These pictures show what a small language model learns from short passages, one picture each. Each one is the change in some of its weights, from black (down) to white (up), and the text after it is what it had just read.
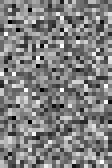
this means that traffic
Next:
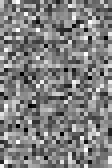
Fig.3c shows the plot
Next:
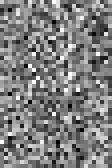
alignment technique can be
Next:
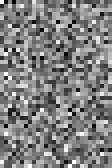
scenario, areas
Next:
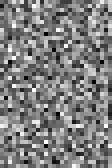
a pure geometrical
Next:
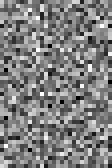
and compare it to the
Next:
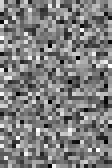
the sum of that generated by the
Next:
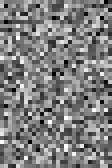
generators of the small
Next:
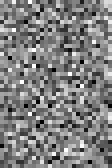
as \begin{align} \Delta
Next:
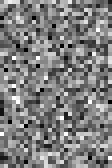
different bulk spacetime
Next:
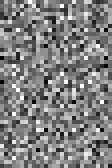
supercalculator cu o
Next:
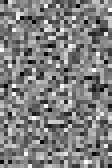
algorithms. } The main
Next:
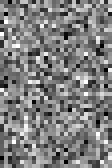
CCD. This system consist
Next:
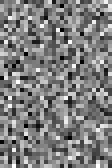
demonstrated in Table
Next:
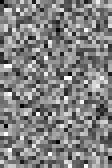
colder postshock
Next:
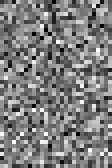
bias and variability of the
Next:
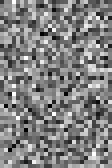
to quark fragmentation
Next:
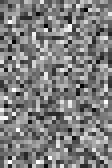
vector length is not proportional
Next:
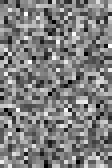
charged bunch,
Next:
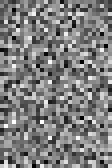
and therefore the potential estimation
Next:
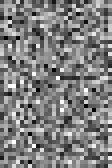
by minimizing an
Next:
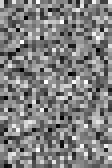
1.6 Gbps or
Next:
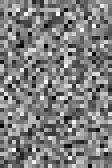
perfect accuracy for
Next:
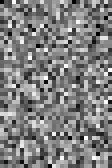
ground state of the Hamiltonian
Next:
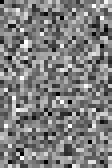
graphs have been proved
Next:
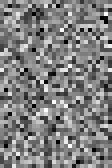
curves (see Fig.
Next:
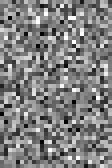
of the SMC mutation
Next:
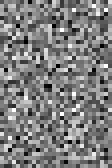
the triangles.
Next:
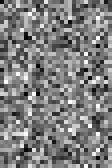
{Surveys at
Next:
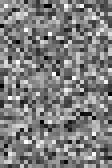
is clear that as the system size
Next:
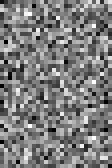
the whole sample and could be
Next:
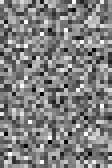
of chemical information and
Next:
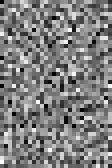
estimates of the activation
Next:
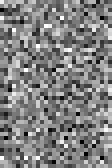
as supersymmetric models and
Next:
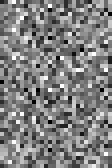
geometrically thin
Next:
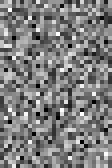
large number of proposals in a
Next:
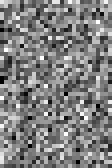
PL intensity of the high
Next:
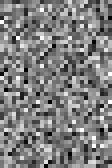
x \sqcup y$
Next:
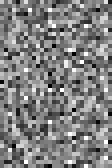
that of the suspended part
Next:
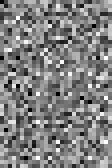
results The primary result of the
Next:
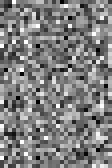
KERDs for
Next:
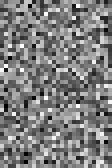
homogeneous CHY
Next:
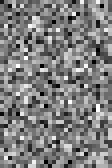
PAge-like unified
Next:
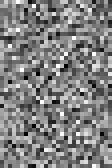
\label{eq25} \varepsilon
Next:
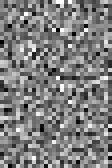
by about 1.4\% and
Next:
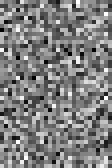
numerous driving
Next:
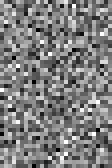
would demand a quantitative
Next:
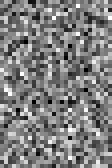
Los Angeles,
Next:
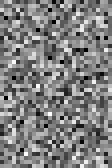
the shortest transaction
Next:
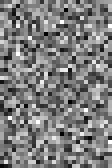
and L and R represent left
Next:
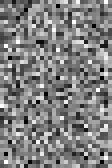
antialignment causes a
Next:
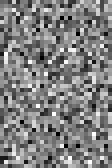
ambiguity or
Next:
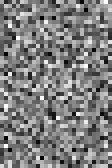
conference on computer and
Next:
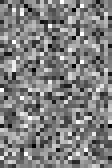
are from Ti II and for
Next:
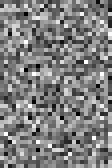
therein as an elliptic
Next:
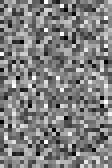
an optimistic possibility for
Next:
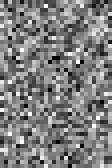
over a {\em Redundant
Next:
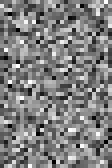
+ DMDS &
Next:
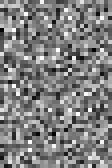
is a trivial fixed point
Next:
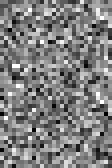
objects identified for evaluation
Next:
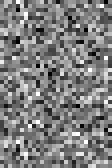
because of privacy
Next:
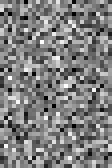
equation for direct product
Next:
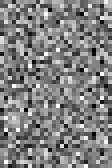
annotation consists of a set
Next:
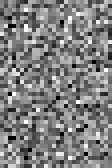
of tasks could be
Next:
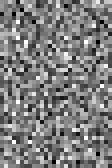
fixed point at nonzero
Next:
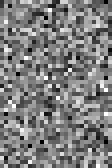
final image. For this
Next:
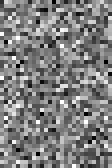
can be measured by comparing
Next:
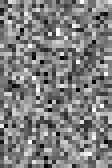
$+$ sign for a parameterization
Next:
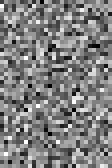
to experimentally test the predicted
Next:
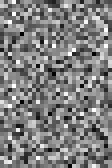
error on the correlation length we
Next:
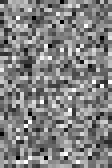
and $\omega_0$. The
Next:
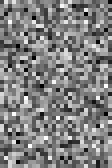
bulk Higgs
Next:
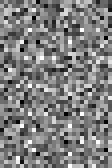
is essentially a
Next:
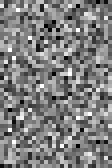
is definitely one of the
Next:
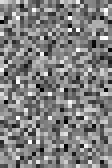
observed intensity over the solid
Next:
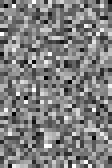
This current is not primary at
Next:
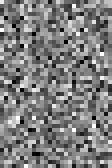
monitoring data is
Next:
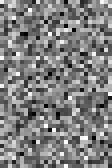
at any order, leading to
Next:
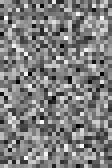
compare the speculations of
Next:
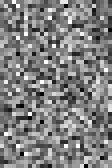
\en where matrix entries of
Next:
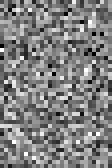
superconducting state where the
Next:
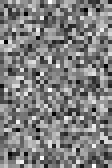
the emission lines present in the
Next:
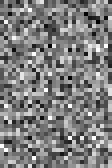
was obtained. Bae et
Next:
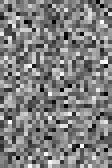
of the peak wavelength
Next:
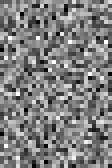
estimators typically express the mass
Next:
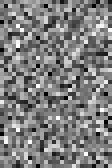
all protons at the respective
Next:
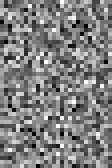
33.9$. The lightly
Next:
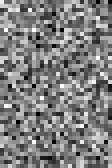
entropy $H(X |
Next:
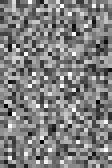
time goes to the average of
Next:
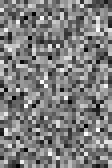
whole facet $F$
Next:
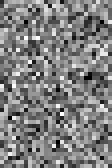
density-dependent axial and vector
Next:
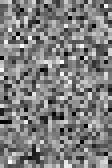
and such disruption is
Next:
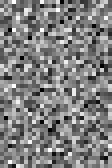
function over the momentum space and not
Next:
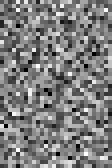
representations for every
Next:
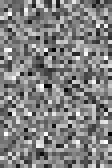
point's location. In the
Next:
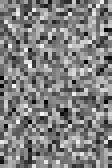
mass $m$, position
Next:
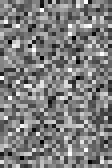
system in contact with
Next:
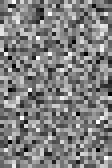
waves (SWs) in
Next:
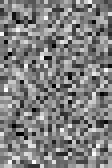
are expected to form. The
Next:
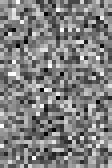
was taken unrestrictedly
